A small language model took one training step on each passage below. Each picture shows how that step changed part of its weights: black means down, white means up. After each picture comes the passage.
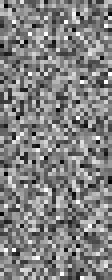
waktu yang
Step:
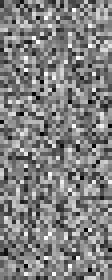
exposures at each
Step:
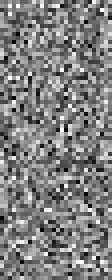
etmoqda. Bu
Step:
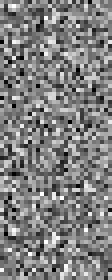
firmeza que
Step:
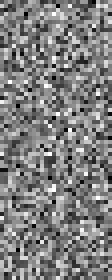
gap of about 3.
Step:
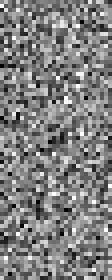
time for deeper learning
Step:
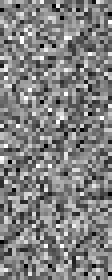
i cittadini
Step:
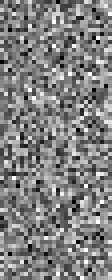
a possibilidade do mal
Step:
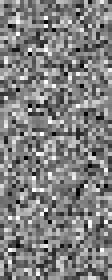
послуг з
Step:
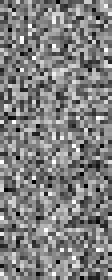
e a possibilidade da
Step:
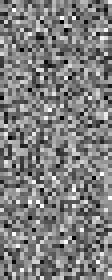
yondashuv asosida
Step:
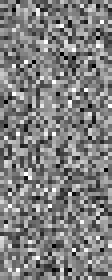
positivos, então
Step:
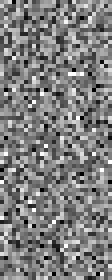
peak at $\ell \sim
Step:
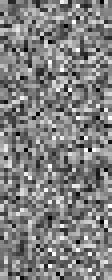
and, as before,
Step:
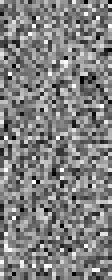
Conformal Gas in
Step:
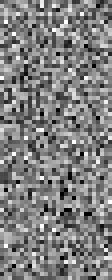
radioga boradi va
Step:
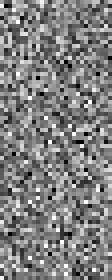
va ijtimoiy
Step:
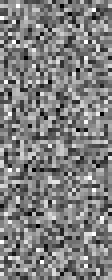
temporal separation between
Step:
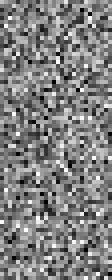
abundance, would increase
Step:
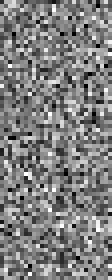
Ratz, Phys.
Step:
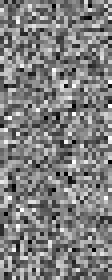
amplification factor of %
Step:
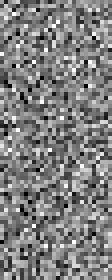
cuestionarios y
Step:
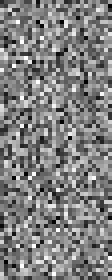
de papeles menos
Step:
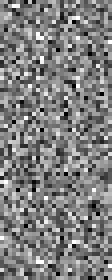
kesim yoğun
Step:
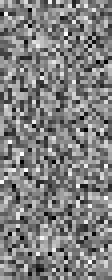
the mobility decreases a
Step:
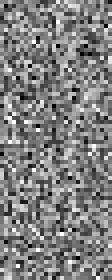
Actualmente în
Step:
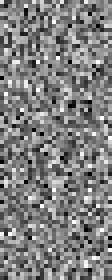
o marketing foi se
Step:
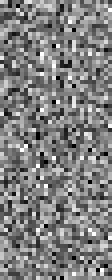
se desenvolvem de
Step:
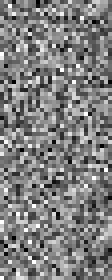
Feedback in
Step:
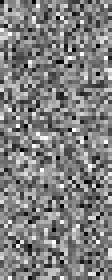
obtained an analytical expression
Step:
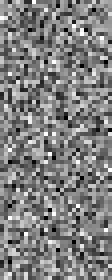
examples, one obtains
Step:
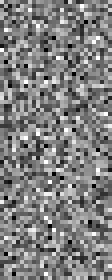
Лист О.
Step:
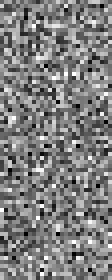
than prepared it in
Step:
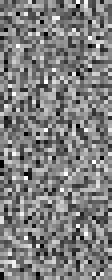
futuro profissional,
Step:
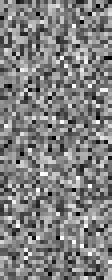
the procedure. Further
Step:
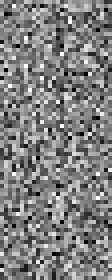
al. Calcium
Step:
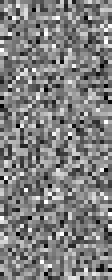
esgotados de
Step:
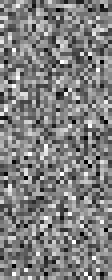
еще только
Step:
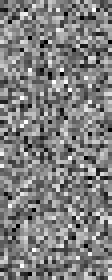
and chemical properties and
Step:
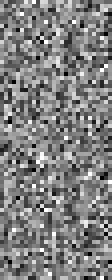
Since in the measurement
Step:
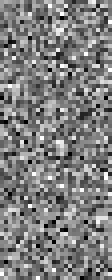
and empathy.
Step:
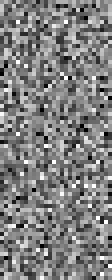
rate at which reaction
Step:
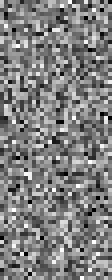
technology, job
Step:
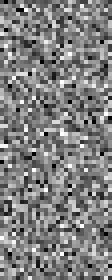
roda perputaran
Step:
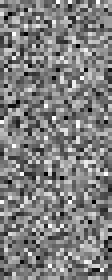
Я. Зак,
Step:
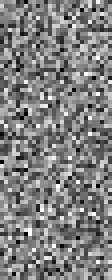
time span is larger,
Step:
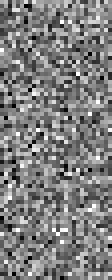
ou habitam,
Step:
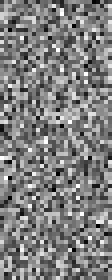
a single mode of quality
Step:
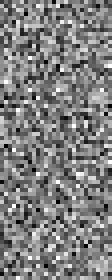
die Forschenden ein
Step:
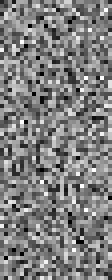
speed may no longer
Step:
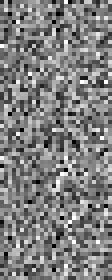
wurde auf die
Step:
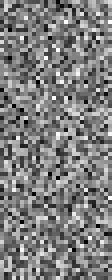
a function of stellar
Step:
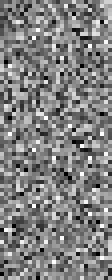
ijtimoiy va
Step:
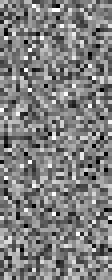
$ \imb $ models
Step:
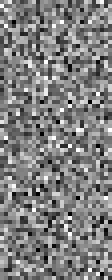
order perturbation theory, it
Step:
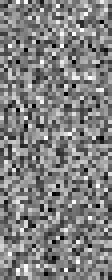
transform equation is available as
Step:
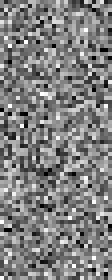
consta da Lei
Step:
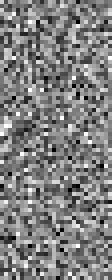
for their first radial
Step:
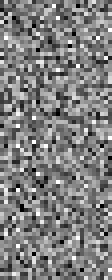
counterpart. For
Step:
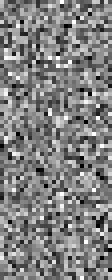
be necessary to achieve
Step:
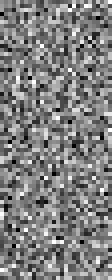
auf nur eine
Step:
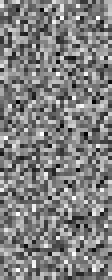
(whose coordinates are
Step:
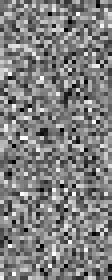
D.Sh. Ona
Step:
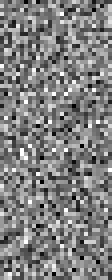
single crystal
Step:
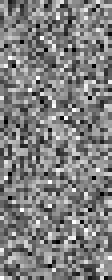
com sua obra.
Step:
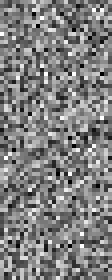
problems of modern quantum
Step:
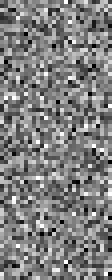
del compromiso
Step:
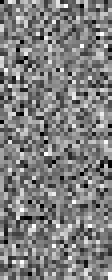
is a binary system at
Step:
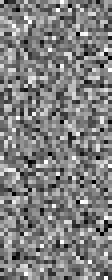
that can stand for the
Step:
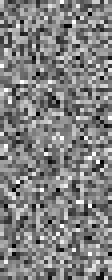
before proceeding to
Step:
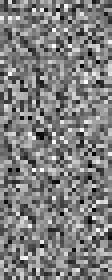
the correlation between defocus
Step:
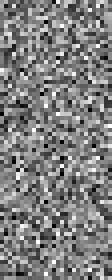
ёки уруш
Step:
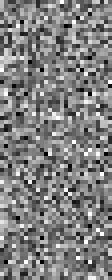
be attributed to the
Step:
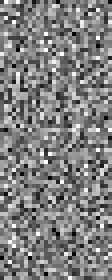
neural networks are shown
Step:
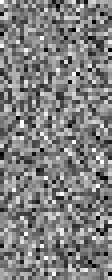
contributions to the observable
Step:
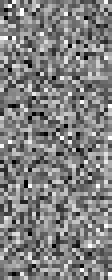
dans les agdals,
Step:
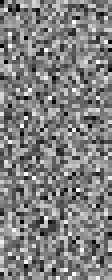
tu retrato
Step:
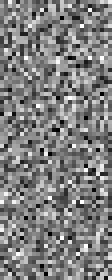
they are split and further
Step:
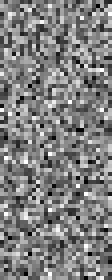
the same time as it is
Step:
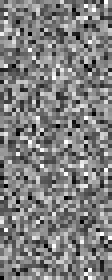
das Leben zu
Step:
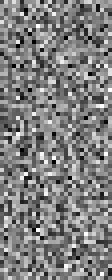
mental se trata
